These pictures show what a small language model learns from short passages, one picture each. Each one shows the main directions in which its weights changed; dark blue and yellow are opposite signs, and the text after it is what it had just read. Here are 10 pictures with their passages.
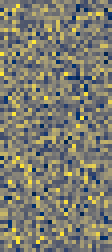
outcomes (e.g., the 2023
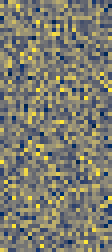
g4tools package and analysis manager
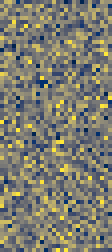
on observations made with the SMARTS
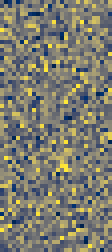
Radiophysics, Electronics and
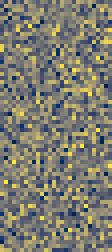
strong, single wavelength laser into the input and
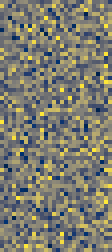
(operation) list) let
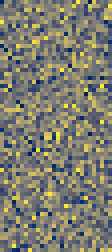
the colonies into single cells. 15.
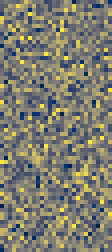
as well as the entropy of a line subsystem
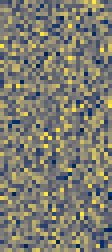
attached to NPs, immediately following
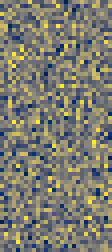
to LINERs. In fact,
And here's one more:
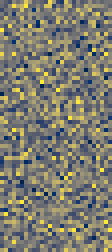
from this figure why we have to have accurate measurements
